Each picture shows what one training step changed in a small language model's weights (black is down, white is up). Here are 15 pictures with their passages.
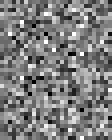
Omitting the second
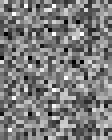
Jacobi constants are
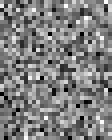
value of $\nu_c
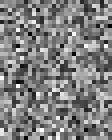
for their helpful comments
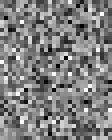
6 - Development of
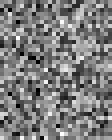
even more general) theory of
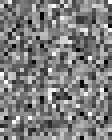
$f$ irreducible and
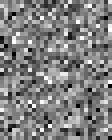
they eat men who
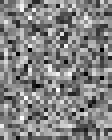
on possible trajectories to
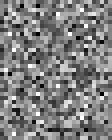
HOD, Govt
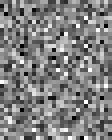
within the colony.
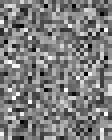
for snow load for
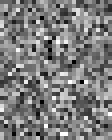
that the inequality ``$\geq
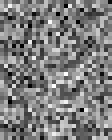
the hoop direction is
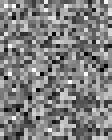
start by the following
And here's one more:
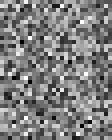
gap in its proof.
